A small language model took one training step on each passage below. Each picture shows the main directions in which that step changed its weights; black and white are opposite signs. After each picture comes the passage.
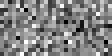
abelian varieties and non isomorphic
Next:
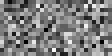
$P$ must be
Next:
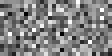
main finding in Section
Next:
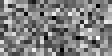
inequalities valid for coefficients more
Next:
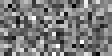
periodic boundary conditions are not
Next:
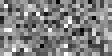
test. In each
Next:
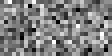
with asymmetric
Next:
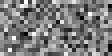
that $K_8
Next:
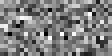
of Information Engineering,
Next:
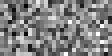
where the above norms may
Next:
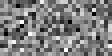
of stochastic differential equation
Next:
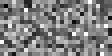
for semilinear elliptic problems
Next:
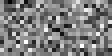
$E$ on
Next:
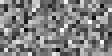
the base scheme. Assume
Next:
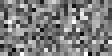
of subgroup n-set
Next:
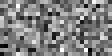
performed by the Fast
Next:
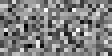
the localized and scattering
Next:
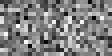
algebras. In this
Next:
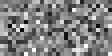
the sequel, we will
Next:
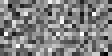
also gives the following result
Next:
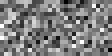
$x$ versus
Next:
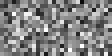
the submatrix formed by
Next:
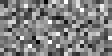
same dynamics as the
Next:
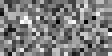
concave functions.
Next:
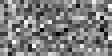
and the Hessian inverse approximation
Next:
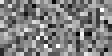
left transversal for
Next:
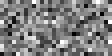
appears on page 20.
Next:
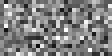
Euler's phi
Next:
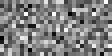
also has natural actions defined
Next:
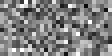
that the rank of the
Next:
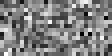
do not work in our
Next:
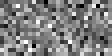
C_s$ and
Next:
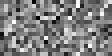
surely. Moreover,
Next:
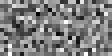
to the irreducible character of
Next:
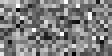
of Integers
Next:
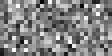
which is defined by
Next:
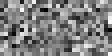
if they exist, that
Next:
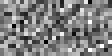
we have that $$
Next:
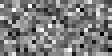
are well known (see
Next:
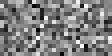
analogues pour les
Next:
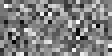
in generation cost, and
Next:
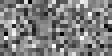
positive integers that contain no
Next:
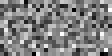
the following categories:
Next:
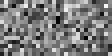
be learned that if
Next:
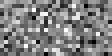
family of subsets of
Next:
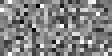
exponential convergence. A solution
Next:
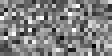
We will assume that that
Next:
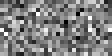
of its components equal to
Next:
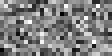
is preserved by the
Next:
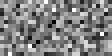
G$ the linear
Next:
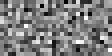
can be understood using other
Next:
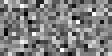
of the exceptional simple
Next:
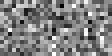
have that $\check
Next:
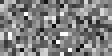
is notorious for
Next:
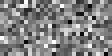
that our methods maintains
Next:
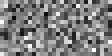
One way to see this
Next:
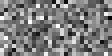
We show that the ideal
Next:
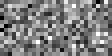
which cells can either
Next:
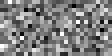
of order at most
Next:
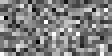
summary of face types
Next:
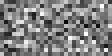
as functions of time
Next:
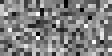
a scale factor applied to
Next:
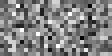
local parameters in a small
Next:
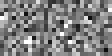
By splitting the objective
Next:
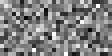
by the GUE
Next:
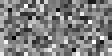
voir \S
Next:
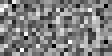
separated sequence. There
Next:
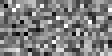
have the upper bound
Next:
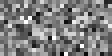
these, the normal
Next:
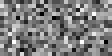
\in V,
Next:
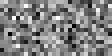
Hilbert ${\mathcal H}$
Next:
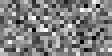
by $\Theta$ are
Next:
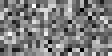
any other {node}
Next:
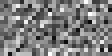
illustrate the results of the
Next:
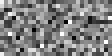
bounded as well. Our
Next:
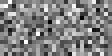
areas such as control
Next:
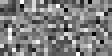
coframe to
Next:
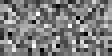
sequence is parameterized
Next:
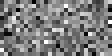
countably infinite basis.
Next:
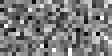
The ``wings''
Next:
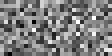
other finite fields.
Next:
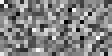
these regions, to
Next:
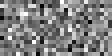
\qquad \qquad
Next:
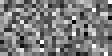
an integral domain.
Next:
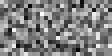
the lower (upper)
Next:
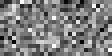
$F$ will induces
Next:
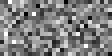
nominal initial
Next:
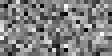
is defined as follows.
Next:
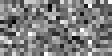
stated otherwise, semilattice
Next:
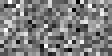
contradiction at jump times
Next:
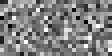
say $f$ has
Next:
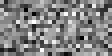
forms} For a stability
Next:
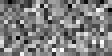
$\e$ plays a
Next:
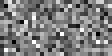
structure and formation of
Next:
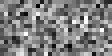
Chen S S,
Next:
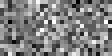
term under the expectation and
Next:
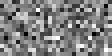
called a {\it
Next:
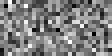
respectively, and they are
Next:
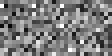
the Technical University of
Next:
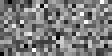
$\Lambda$ is a
